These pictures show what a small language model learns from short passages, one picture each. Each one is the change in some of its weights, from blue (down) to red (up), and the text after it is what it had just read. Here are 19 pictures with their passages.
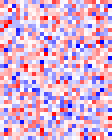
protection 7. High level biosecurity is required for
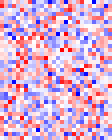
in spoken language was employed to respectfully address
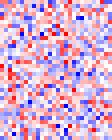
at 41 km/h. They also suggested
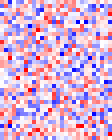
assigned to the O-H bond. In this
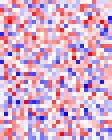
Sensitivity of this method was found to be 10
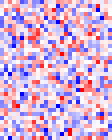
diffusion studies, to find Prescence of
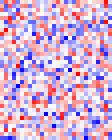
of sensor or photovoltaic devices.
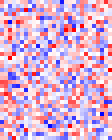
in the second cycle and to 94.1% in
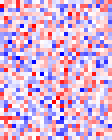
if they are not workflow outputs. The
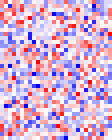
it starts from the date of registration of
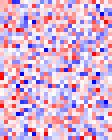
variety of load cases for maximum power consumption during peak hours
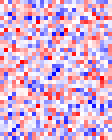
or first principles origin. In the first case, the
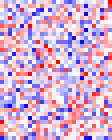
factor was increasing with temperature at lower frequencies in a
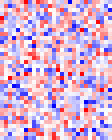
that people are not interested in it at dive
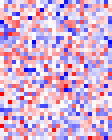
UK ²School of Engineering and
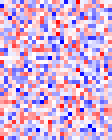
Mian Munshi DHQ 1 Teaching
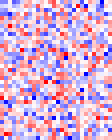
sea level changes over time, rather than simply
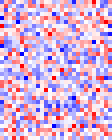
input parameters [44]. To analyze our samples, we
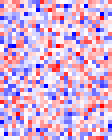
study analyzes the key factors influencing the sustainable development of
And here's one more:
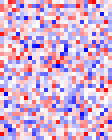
predicted by current theories, and a significant number of
